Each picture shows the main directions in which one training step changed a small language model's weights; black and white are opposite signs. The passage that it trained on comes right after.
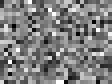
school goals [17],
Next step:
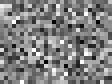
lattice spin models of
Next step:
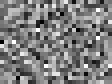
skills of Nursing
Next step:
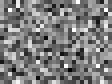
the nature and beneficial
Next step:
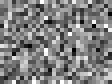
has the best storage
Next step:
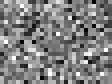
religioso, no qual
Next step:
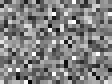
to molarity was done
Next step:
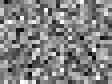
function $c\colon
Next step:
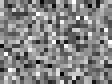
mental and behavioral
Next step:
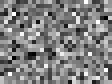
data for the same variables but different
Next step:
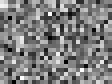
by the equipment. If
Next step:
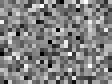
qilingan. Mazkur
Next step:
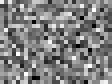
du Sud. Des investigations
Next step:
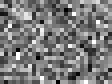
de la proximité
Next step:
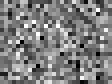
de areia / pedra
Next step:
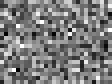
and heritage buildings for
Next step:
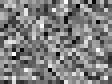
supercritical. For larger
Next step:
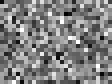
given. Determination of
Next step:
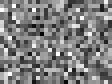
Elbegan hamda
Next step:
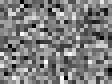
solution is global in time, while
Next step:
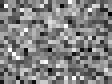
Strona internetowa
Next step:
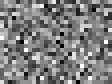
natijasida O`zbekiston
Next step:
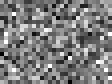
map $J\otimes \Z
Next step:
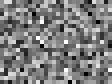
soon as the bacteria
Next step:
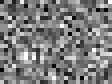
For a prime $p$,
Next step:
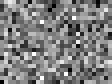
below [see Figure 15].
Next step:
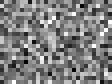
viz. a process with
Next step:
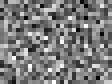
the qualities that research experts
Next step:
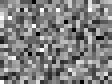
texto apresentado me
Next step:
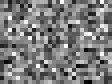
systems of diophantine
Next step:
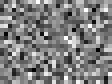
set of \linebreak
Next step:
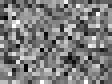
problem (2) has multiple
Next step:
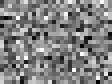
fast rising prices or
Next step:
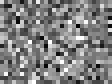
etc. Here,
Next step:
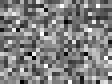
form of $F$ as a
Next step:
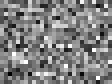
providing valuable information on
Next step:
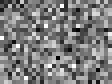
following \defn{WZ
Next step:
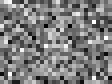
management. However, there were still
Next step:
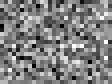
results are shown and discussions
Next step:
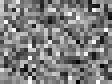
and (2)] Note that
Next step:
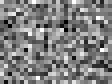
the FDA Adverse
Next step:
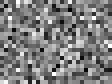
\end{align*} for
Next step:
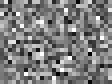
for different physically meaningful
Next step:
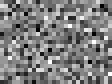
Bu bosqich yangi
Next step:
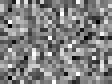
previous topic and comments on
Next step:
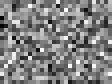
Pontryagin class.
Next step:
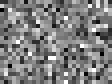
P$ satisfies the uniform
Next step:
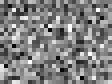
desenvolvimentos da
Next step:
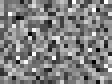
view regarding farm level
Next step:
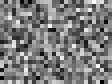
o me eligió para
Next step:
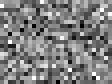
study. ALe led
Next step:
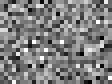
the dimension sought. The
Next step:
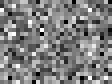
\mu_n,$$ satisfies
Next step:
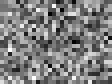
Iblean plateau,
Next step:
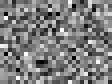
söz konusu
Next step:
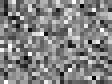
obidalar o'zining
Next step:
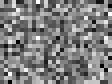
now convex and can be
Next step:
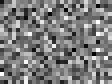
correct architectural
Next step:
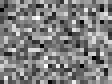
the slow approximation condition and
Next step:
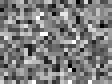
P \mbox{ is }
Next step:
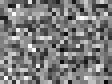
that is, an algebra whose left
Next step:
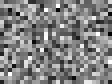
and specialists can easily
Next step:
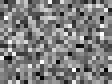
Lukić, J.
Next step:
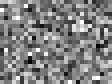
to a subsequence also
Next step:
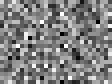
point was to compare the key
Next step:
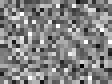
mianowicie o
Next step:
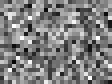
qui les entoure à
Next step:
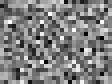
the delay of each element that
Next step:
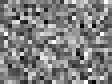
the source to the point of
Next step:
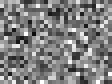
умения находить
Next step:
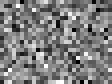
corresponding asymptotic
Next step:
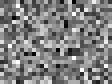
debat over de rol van
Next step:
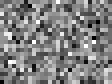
promuovere la
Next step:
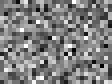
on studying the influence of
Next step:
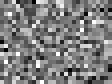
so as to be included as
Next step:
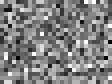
Aim: To study the
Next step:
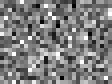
эга бўлди.
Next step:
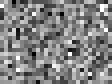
this vanishing holds, note
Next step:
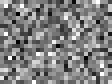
analytics tools for different social
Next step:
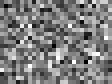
a nice subgraph have
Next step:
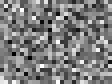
COOL MAN und mit
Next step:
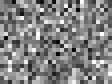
IC, dos quais
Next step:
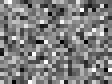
манбалари ва
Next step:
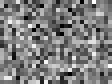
differ by a~twist
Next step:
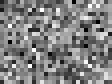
mudah bosan,
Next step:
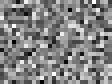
tenham até 1
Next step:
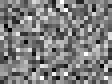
Fig. 14: Comparison
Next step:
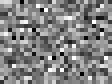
efficiency, environmental impact,
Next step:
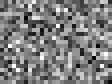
if a sufficiently high number of
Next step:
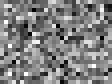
bormoqda. Ammo
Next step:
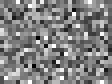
such transition mechanism
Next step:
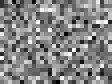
with a particular person. Hence
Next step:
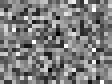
so classical sampling theory
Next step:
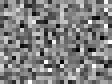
and associated structure of classic
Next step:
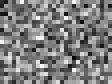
situasi pekerjaan
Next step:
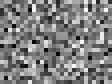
the factors are not equally
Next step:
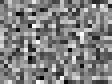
to find out the improvement
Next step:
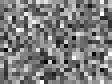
Conclusion Natal and
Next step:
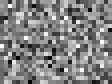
With these choices, system
